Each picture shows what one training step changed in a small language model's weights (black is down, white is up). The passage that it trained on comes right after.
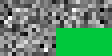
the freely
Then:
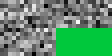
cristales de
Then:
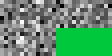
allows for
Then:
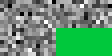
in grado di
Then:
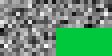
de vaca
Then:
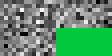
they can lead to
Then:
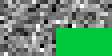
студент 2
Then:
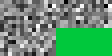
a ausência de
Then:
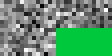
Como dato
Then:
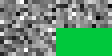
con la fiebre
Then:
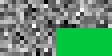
spasial yang
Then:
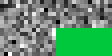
an online
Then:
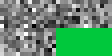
a substitute
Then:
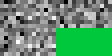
proporcionar uma formação
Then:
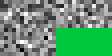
uma nova
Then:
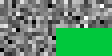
shoir” kabi
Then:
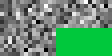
sifatida baholash va
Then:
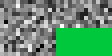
*International Journal
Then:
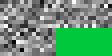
bilimni uzatish
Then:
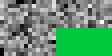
50% entre
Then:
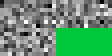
method” in
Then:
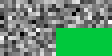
ley, la
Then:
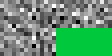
sua condição de
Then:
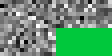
erkin rivojiga
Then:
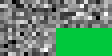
perdas de
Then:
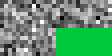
contexto normativo
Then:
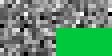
estratégia para
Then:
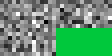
και από τη
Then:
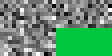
t/m d
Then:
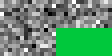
e profundas
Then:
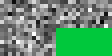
kas dalam satu
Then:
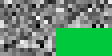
de EE.
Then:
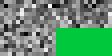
methods of
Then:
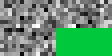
no governo do
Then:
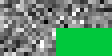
Anak Muda
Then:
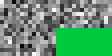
mas também do
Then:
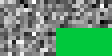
strukturasini ishlab
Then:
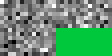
per molti
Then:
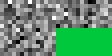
importantes de ser
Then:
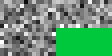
Vasile cel
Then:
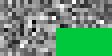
en la medida
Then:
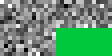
real yoki virtual
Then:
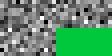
выросла в
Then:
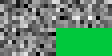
establecimiento de
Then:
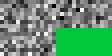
– Україна**
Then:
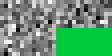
и Средней
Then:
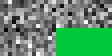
tadqiq etib
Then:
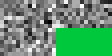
и жизнь.
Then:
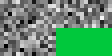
Capital e
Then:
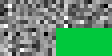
fanlar tadqiqot
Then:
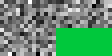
als innovative
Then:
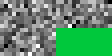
– объем
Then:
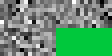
- mahsulotning
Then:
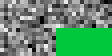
en tablas.
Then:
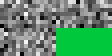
A estratégia
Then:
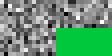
penelitian ini
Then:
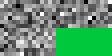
naturalidad cuando uno
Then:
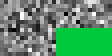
que indica que
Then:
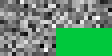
the article is to
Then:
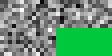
aux innovations
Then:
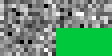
o resultado
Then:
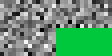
AT1 de
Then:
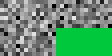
the needs
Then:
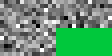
loro futuro
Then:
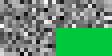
uso social, sendo
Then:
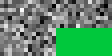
de Hoy*,
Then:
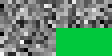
que: “A
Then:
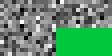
ve kitle
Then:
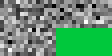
adopt a
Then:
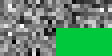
decision that was
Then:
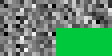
tots els
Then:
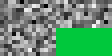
di alto
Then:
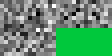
communes, de
